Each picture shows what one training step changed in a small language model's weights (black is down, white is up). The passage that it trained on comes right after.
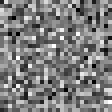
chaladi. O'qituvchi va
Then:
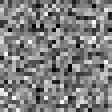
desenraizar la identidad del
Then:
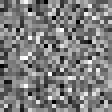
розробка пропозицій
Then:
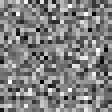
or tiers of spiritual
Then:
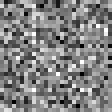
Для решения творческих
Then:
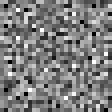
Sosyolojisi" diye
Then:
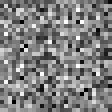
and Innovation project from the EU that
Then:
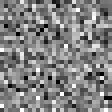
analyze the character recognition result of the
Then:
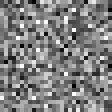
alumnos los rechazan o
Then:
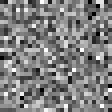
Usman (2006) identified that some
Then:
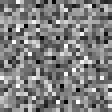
management of financial processes must include the indicators
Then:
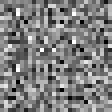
moči, ki jo program s
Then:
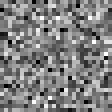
do Checklist Parecer
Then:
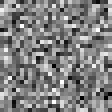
e sangramento vaginal.
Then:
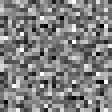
uthrattathi. This position
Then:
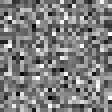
Saw karena Muhammad
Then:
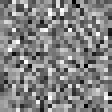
Підприємство повинно
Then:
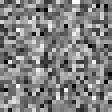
various countries but most are not regarded
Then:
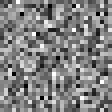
the research results show that, at the important levels
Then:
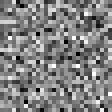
national identity, and geopolitical
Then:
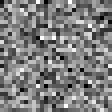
other stakeholders building digital capacity
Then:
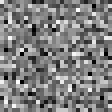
of [14]. We begin by
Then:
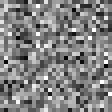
must restrain their allies rather than
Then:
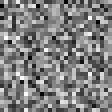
patients with type 2 diabetes at
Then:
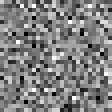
якостей. Львів:
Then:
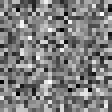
defumados por fumaça
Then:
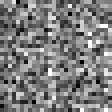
projetos de desenvolvimento
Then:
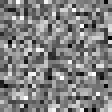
years). - **Recording and evaluation
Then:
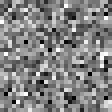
parameters and factors on the dependent variable Y ,
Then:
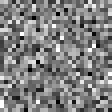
not out of point. - VIII.
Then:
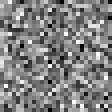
como tablet. En la imagen
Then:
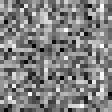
Ушбу атамалар
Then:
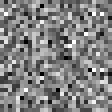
нотариал ҳаракатни
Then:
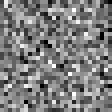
tutoring systems, adaptive learning
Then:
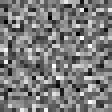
linguistic resources and actively engaging
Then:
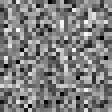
an agreement was made with an
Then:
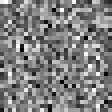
can be directed to the author.
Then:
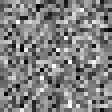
and increase community income, so as to
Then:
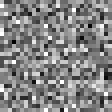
Ирвинг ижодида
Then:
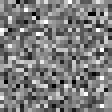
Kornmarktplatz 1,
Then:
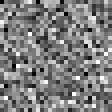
melodías 1 y 2, bajo
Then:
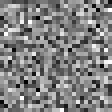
for Marker of Stimulus -
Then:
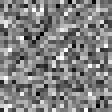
convenient way for consumers. However,
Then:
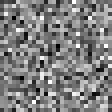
study used a mixed-methods
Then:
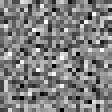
b. 5. Sultonova
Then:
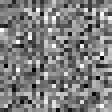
bu yönelimi daha da
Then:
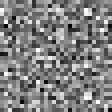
Sedangkan sahabat yang
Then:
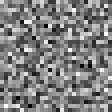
o'simlikning AQSh va
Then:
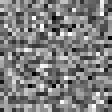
o'z "Men"ini
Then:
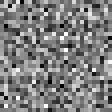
[5], Double Gate
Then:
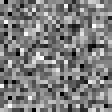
dotrwało do naszych
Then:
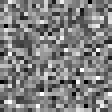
hinaus einen wirksamen
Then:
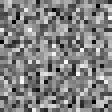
мирового ВВП.
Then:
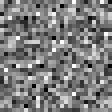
aqliy fizologik
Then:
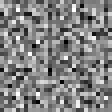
их взгляд,
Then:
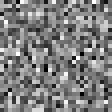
many countries of the world and
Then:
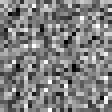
elencados pelos profissionais de
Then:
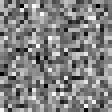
необходимость комплексного
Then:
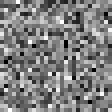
are not affected by averaging
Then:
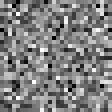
coffee leaf rust
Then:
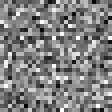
or scores. Moreover, teacher can
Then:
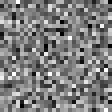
solution (boric acid solution) to
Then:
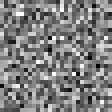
has kept costs at bay
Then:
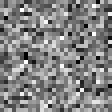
\ll 1 \quad (3)$$ We will
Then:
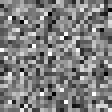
food), which in turn can be related with
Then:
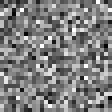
Ecosystems 30 September
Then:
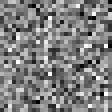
consciousness and solidarity"
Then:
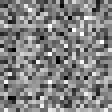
рассмотрение которых
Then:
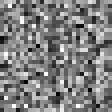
вақт хидмати
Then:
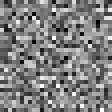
Shuningdek, dasturiy
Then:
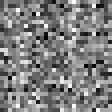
firm growth are summarized and
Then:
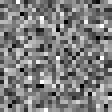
were recorded at a rate of 2
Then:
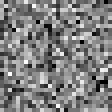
- only under the supervision of a
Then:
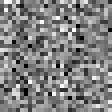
kasalligi tarqalgan
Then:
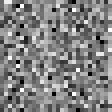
значущих навичок.
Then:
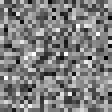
consumatorii să accepte
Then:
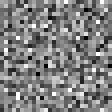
context, a limited yet notable set of
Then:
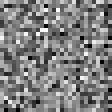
Respublikasi Prezidenti
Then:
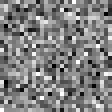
Before our presentation of the examples,
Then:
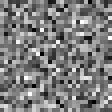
Pipe and Mooring
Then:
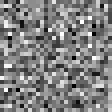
world." To connect with
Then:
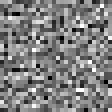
entrepreneurs in west district
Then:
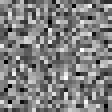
in the environment of changing social conditions and
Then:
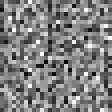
define the predominant shape and
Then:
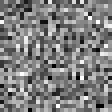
good empirical evidence to estimate the
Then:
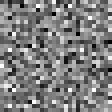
қай даражада қарор
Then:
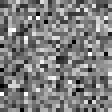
\tilde{G} ME
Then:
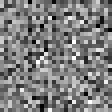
dyslipidemia can significantly
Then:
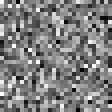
вирусвакцина против
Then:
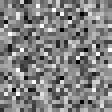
падінням ролі та
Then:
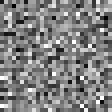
mountains ranges, including the
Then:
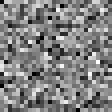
qarab ularni davlat ishlariga
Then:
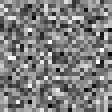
Jins va til munosabatlarini
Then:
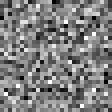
that all safeguards are in place
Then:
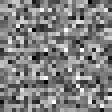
des communautés Construit
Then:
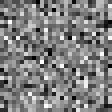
Z. Wang, T. C.
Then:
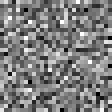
even learning! 1. Give Me a
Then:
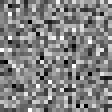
company's chance to involve in
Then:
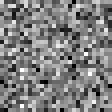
дастурларни фаол
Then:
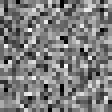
ambiente de cariño y
